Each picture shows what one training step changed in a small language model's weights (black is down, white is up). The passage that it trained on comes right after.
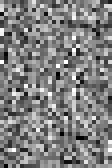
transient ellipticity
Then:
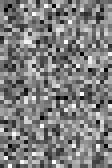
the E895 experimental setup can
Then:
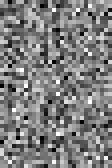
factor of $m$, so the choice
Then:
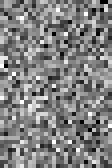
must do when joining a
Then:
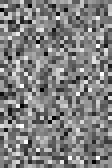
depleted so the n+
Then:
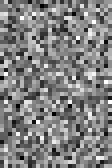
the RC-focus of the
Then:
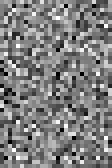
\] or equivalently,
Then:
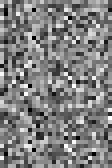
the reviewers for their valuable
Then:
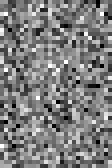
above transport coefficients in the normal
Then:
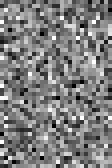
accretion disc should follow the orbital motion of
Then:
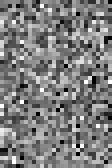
find a new parameterization of the pure
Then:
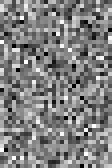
A.H. Hoang,
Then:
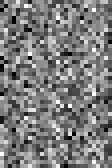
study temperature dependences, and
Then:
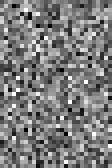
higher temperature channels are used for further
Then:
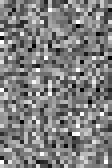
in the $\ell$+jets
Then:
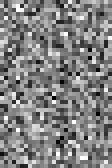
opposite is true if $\varv
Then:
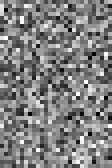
the $\SigD$ states are
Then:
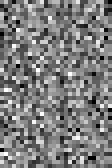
important to note that this wavefunction is
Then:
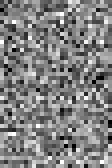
us another three point function, which we
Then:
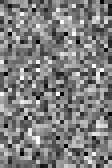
such as strong/weak duality
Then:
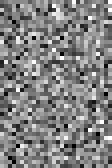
that two gate sets mapped
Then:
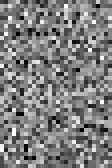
NP colloidal solutions the
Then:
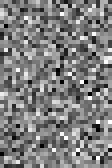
mesons. To obtain the
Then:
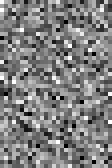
structures (with intensity less than
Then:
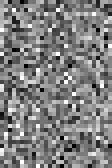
static properties that characterize particles and
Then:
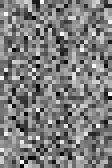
leads to fast spin flips
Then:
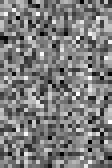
the right column are shown the
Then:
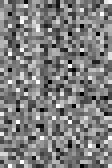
terminal points to an $m
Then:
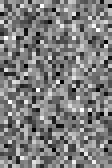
and prescription medications that are
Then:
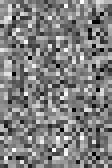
Frequency [GHz]
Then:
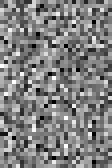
{\bibfield {journal} {\bibinfo
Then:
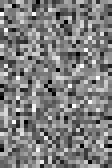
different coupling dynamics between BS and assume
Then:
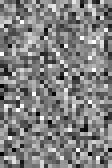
fit parameters and the inferred physical
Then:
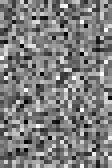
allows rotary motion on applying
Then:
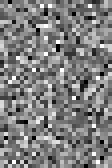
their coupling constants to other particles),
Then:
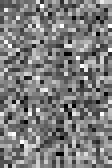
desired Gaussian mixtures affect
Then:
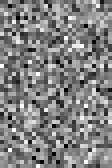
dominant $gg$ channel alone
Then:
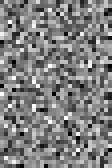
understanding of the slowdown in
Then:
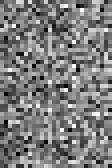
the minimiser then locates the
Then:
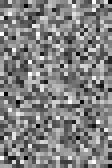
strong aliasing induced by the
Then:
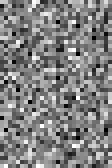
In this approach we combine the
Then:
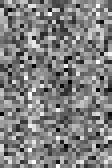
the system, it is recommended that
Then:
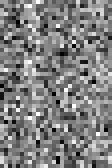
classified AGN and to all the other
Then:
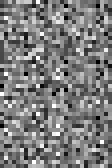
wealth of information on the statistical
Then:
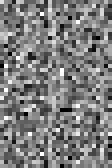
is to study the wave equation
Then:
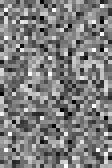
small angular spread. However, these
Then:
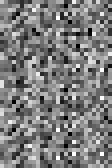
the current cosmological galaxy formation models was
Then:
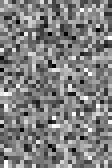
process and during graduate and
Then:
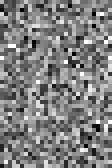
the usual weak one. To be
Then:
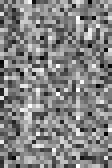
a Lindblad operator
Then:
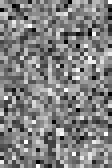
$\alpha$ was randomly selected in
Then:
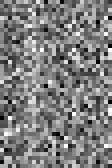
identical. We can understand these two
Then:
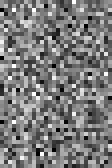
use of a constant diffusion coefficient for the
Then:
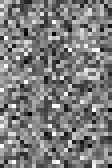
set of values representing the
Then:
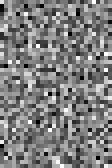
arbitrary resistance-strain
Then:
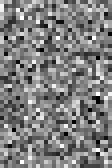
= \pi$) directions. If
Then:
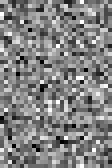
subjects had no possibility of
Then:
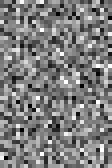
EOE is shown. The studies
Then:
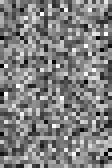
minus one to represent the possible
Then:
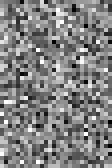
honeycomb lattice in the
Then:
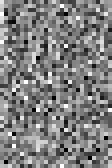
effects. QGP effects introduce a
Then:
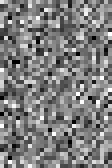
property for the random variables
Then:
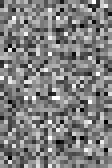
to automatically generate a
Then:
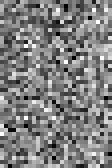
5 mins, we envision
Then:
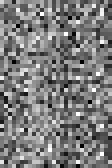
is not considered further in this analysis.}
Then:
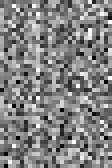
a phenomenological time evolution of the correlation
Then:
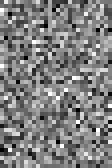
of events in the whole
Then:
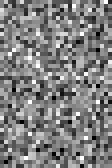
suppression, consistent with its short
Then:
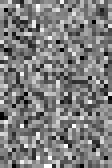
networks along which infectious
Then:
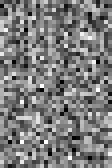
self-assembled quantum
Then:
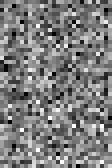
recoils, so some experiments
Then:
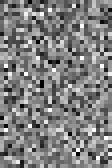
for the Z-kind
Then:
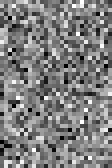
results (\ref{s2}) and
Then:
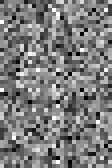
larger input spaces by utilizing more
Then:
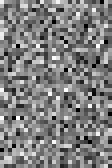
introduced in the following sections) in
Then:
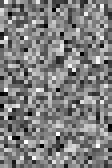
of optical laser energy to
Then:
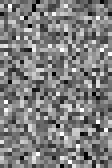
Shaviv, G. \&
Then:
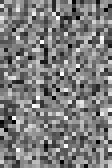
is associated to the presence or absence
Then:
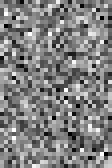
Section 2 presents the literature survey
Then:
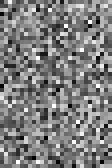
along the orbit of the conformal
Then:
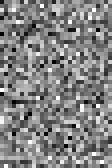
so, $\mathfrak c(\tau)$
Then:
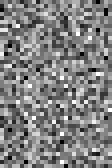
statistically robust. Still, the
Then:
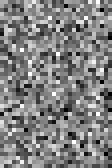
this study, the physical model of
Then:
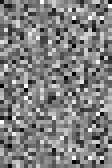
$EA=AE$. Note
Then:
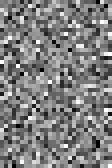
The associated infinite-horizon
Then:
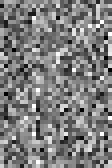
a propitious stage for
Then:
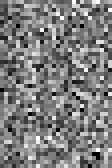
for moderate to weak sources.
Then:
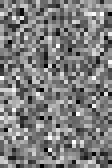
at 505 nm due to the
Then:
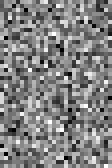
high-power multi-quantum
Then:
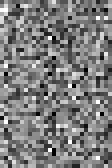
with ASCA including GeV
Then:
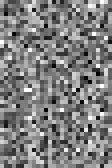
the computational resources it requires.
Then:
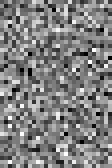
and ``down''). The
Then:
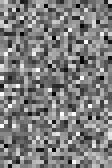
and unification of interactions presented in
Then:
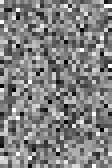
shown as an $\times$, while the
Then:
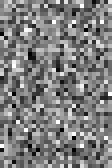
\epsilon f_0(q)
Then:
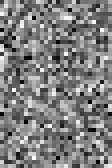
relaxed or tight a given
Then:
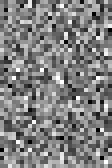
prescribed error tolerance is
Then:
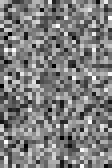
stationary state and for large systems
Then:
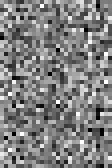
\, \gamma^*$ vertex
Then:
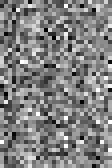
and its implications analyzed.
